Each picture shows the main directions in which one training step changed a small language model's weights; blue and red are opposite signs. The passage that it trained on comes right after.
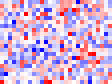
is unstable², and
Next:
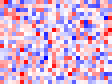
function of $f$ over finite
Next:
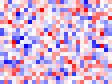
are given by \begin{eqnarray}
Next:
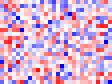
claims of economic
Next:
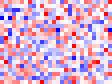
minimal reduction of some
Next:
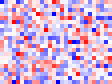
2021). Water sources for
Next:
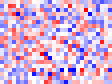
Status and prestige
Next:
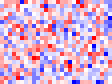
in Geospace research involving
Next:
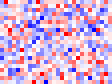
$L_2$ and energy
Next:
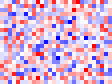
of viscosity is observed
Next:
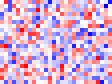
the highest zone of
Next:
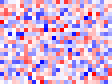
Theory Categories:
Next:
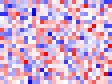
a continuous function $\phi$ on
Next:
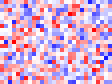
ayol ustida
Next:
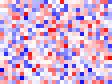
increased content of salt
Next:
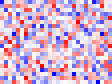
that are used inside
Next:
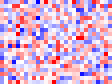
as in fire safety
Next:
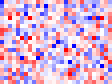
Table 1: Selected
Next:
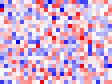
a lower bound on the whole
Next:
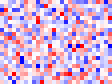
R G 14 winter -
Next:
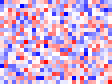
is an automorphism, we
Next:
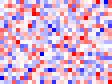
as an everywhere defined function taking
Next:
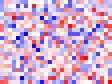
be used with consonants or
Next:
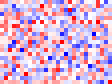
time dependent sinusoidal
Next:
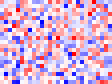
and video compression
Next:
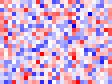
of $U \cup V$ which
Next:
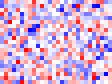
non-negative integers
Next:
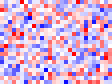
Stability Measures
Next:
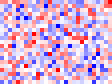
included in the final
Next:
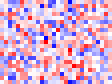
several motivating
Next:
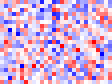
more sensitive cardiac
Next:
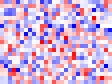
in bold type indicates variables
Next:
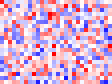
a contradiction. The
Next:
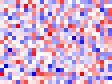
gold standard for providing
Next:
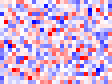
also suppose that $w$ does
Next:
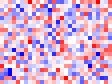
It consists of three parts,
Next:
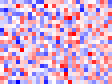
that kills Person that
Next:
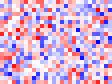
Post-Operative Wound
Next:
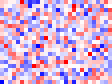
\rho(u)\}$ for every
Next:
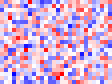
serial port interface
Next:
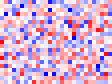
game software
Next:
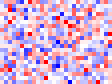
38 godina
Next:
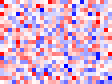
the previous section play an
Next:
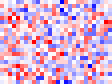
was the author of numerous
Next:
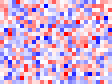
the COVID-19
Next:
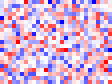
gapless} if
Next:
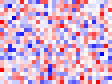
(cf. Fig.
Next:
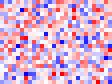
In this paper we consider as the
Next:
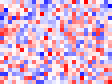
rings are weakly
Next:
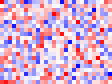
the following sections [13]. The
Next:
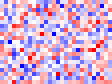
elements of $I \setminus
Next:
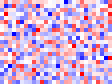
terms of computational time without
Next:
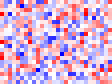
extensibility was observed in
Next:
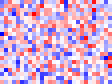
the results for the versions of
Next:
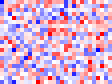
not} finitely generated. Let
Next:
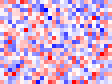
times. Final disease
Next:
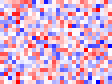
is happy with $g$.
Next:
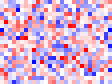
her paper to see if the structure
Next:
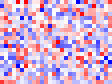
possessing bounded distortion
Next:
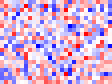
\quad \forall k \in
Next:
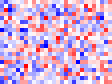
celle de H.
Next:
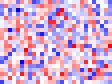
In any ARZ-algebra
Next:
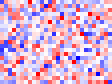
i \neq j, i, j
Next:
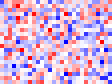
a common strategic
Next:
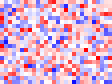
reinforce the role of
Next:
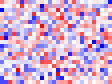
a learning algorithm for
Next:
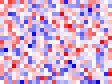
vertex $v$ to its
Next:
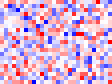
at an equal number of first
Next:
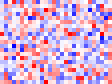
associated with $\lambda_j$ is
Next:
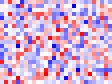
extensively for image
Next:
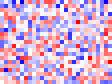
distinct points, which do
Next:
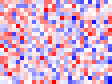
evolutionary history of the
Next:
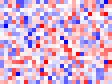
were the top 10 used. not
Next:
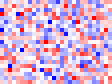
on page 13 present the
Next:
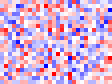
National Nuclear
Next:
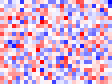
$ and consider a pair of
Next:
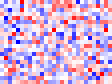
category have poor eating
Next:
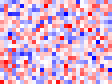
\caption{ Space and
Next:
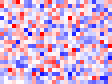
lower bound for $d\times
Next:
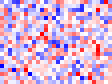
municipal council
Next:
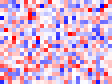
generate infrastructure
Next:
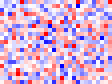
loss of teeth using
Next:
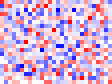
complete this section, we
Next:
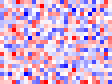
the cost-optimal
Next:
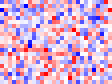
Sirohi *et
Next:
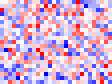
1 shows this T1 tube
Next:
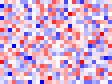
use H\"older estimates
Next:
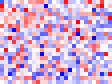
in the Hindus. In this
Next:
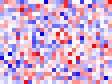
its detection and analysis.
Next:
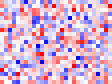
of the vanishing condition follows
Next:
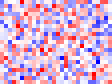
of walnut shoot
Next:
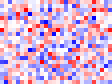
in physics, the
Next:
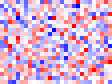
host does not anymore
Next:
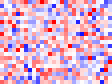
the limit is flat.
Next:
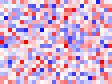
and minima tending to
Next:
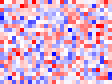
a special $\X$-cover
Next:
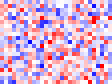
$x_{\infty}$, where the
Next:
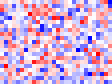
pervasive of our
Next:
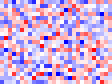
$0\in B$ a point
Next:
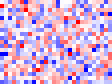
aluminum was analyzed
